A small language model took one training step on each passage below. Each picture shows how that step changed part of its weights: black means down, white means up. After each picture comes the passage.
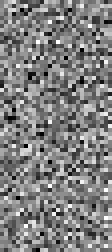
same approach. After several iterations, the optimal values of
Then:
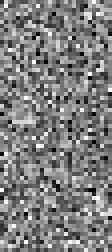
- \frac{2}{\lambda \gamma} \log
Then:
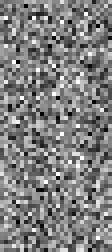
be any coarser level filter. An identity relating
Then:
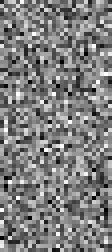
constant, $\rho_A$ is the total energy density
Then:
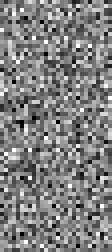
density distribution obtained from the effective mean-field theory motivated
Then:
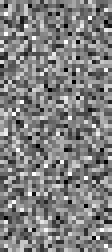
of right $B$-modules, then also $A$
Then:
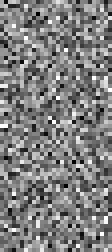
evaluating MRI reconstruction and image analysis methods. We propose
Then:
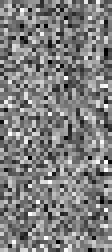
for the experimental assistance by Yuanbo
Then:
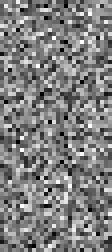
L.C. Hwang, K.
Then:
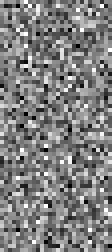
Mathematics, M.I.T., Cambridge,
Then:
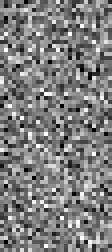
Given domains $D$ and $D'$ in
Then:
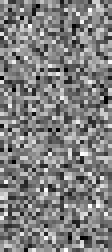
taken into account the variability for M87, $\sim
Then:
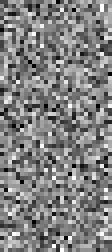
are written for the $j^{th}$ cube
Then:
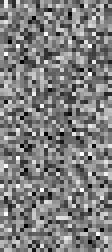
FIFA Football World
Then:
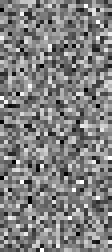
a company that develops project manager
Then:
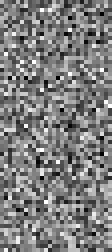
proton lifetime(see ref.
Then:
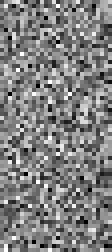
it is simpler and gives stronger results. However, it
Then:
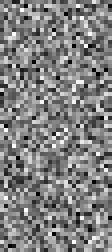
of $10^5$~K. This small energy
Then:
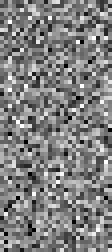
in our model so there are only three relevant parameters
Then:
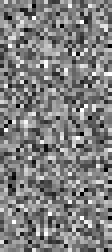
both CANDELS mass estimates and ours, and
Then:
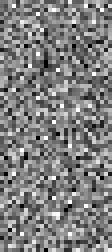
$S^1$-action. Next one shows
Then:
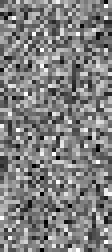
has approximately the same luminosity but very diferent average
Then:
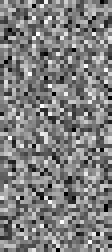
multirow, makecell, colortbl}
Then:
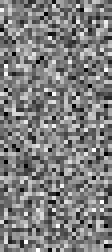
approximation of the dynamics of the readout species $X$
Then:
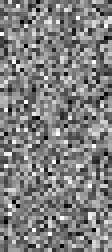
3, fulfil if $b < a +
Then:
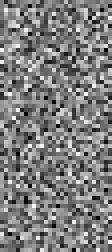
torus induced by its orientation. The peripheral subgroup
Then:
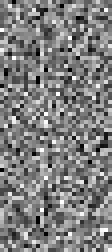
that a similar idea was advocated not long
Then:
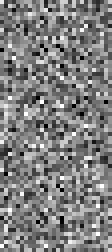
\nonumber \\ &=& \theta(x < \zeta)
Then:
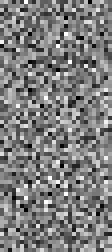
$\lambda$, there exists integers $N_1,\ldots
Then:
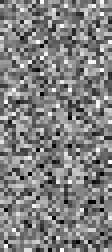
quantile of $Y_i$ given
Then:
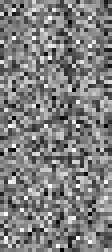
to heterogeneous platoons}, author={Liu,
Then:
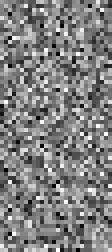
I - Experiment test. Mater.
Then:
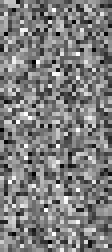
LNOI-platform also makes it possible to
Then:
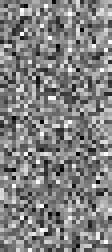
each tree in the grove. On can easily check
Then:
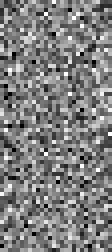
respectively. They are of type $A_m$ or
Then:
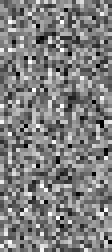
= D(M\setminus D^4)$, then these
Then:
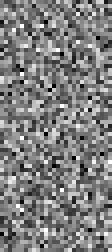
Character & For additional player mechanics and features
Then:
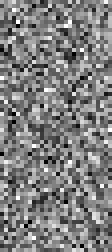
Relatedly, AI safety aims to
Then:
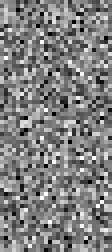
category. Step 5: (iii) implies
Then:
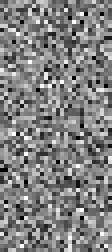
simultaneous access to the von-Klitzing
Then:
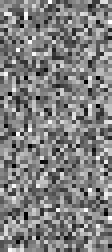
may cause an increase/decrease in the value of
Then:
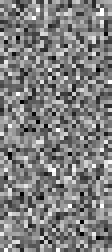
We will verify this statement due to concepts of the
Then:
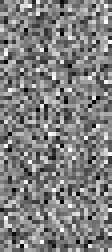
$f : \dR \rightarrow \dR$ satisfies $$
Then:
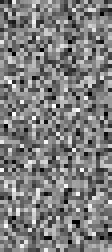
étale topology, in the Nisnevich
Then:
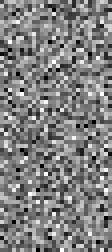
improving the statistics. Increasing the observing frequency
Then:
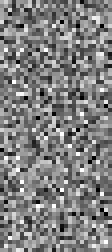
metric function $f(r)$ for $r \rightarrow
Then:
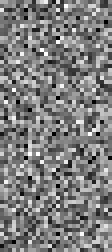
asymptotic form. The waveforms have been extracted using a
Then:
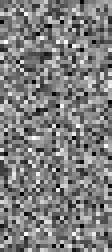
kernel optimization} (DKO). Compared to
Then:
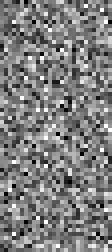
Training Re-MiMa modelets to
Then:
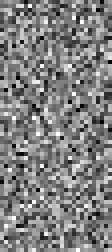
a moment, we need to find the Keplerian
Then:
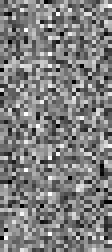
of interest. First, it is worth noting that while
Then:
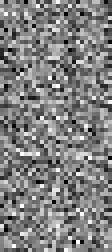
are sensitive to human occupancy to improve power efficiency
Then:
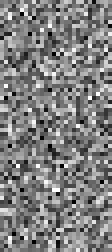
primary star may be a giant (implying a
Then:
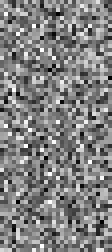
linear properties. \section{Comparison with
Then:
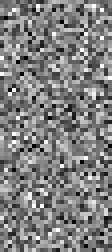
models, allowing us to understand how this information is degraded
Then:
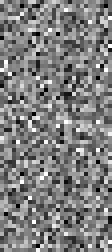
shift, an ``area freezing'' shift, an
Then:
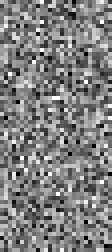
\cite{yang15}, the Global
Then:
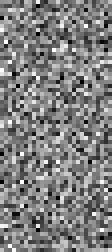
which a free field theory is prepared in the ground
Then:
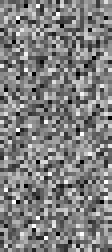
variables allows to express the pullback of supersymmetric
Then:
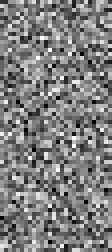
the calculation of the different AC loss components. In radial
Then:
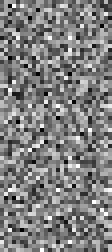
and East Asian educational systems,
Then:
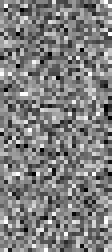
local patterns around the pixel. This makes it
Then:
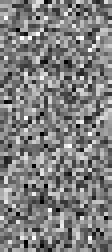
higher order relations, which extend the second order relations.
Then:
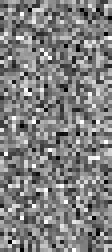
to solving a sequence of nested equilibrium problems, one
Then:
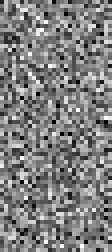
For this to be a right root of $\,f$, we
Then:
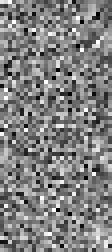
\Omega_1$. Then we calculate \bee
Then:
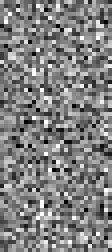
on the topic, we refer the dear reader to
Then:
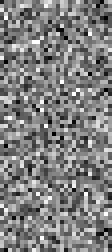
\lim_{n \to \infty}
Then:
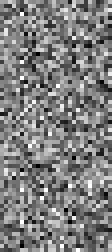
in \cite{BMT} was carried out for models
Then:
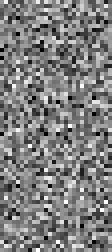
minimize the following cost function \begin{equation} J
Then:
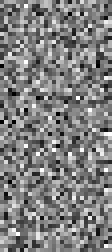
the negative of any Busemann function associated to
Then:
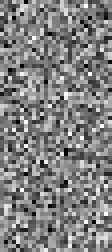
semi-major axis, $\Delta a$, depend on
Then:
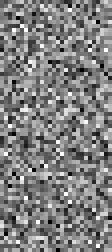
but countably many $\al$ there are infinitely many
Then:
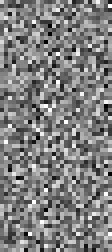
hypergraph and the characteristic polynomial of the adjacency tensor
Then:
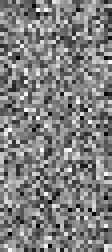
the multi-agent system achieves consensus and
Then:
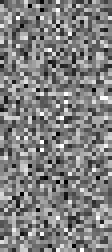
radius $1$, hence its length is majorised by
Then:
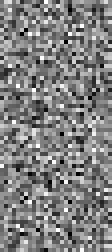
City: high rise, medium rise, and
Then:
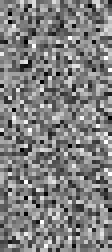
minimum after which the imprecision noise increases again. This
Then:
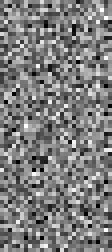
the combined uncertainty in model and data, with $i$
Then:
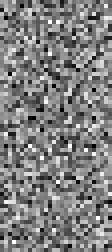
there is a fiber sequence $M_{n}\to
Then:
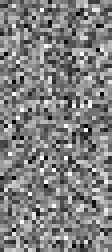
representation: The eigenkets of $\hat{x}$
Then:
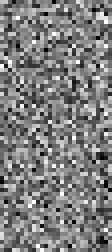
$\eta_{\rm\,inc}$. In our analysis, we
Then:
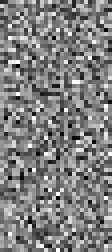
the single photon pass through the QND shown in
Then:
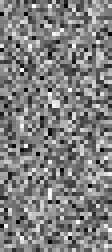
PNG with a positive amplitude. This degenerate behaviour between
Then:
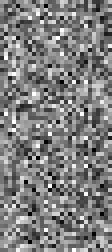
\end{center} \end{figure} In order
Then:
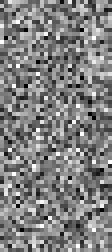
computed in lines~\ref{algControlInit}
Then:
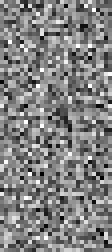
D3-branes, without breaking all the
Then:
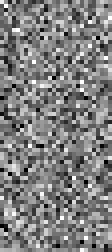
are energetically and spatially separated, so that
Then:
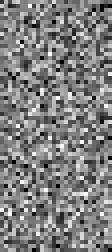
it is not obvious how they would work at a
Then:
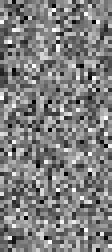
creators should be getting enough exposure and
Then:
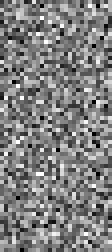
imposes a subtle regularization, which
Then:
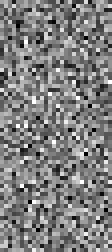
on to a more complex quasilinear problem. Let a
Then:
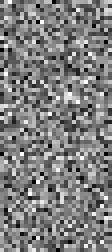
to lift to a cluster-tilting object in the cluster
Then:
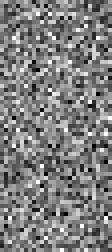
\end{equation*}} The vanishing of the homogeneous polynomial
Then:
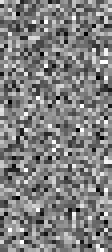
different composition (solid solution). Note, that the
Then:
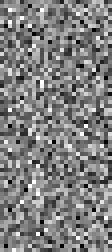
an analysis of non factorizable corrections due to hard
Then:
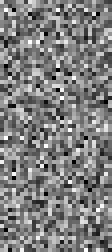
\to \infty$. Then $\mu$ is stable whenever
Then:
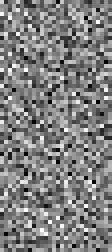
$\varphi_1$ is generically finite;
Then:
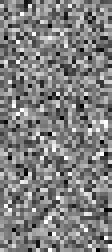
$\mathscr M_\Omega$ is an $\mathscr
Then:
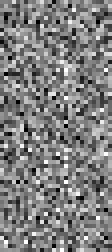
evaluates at $v=1$, and
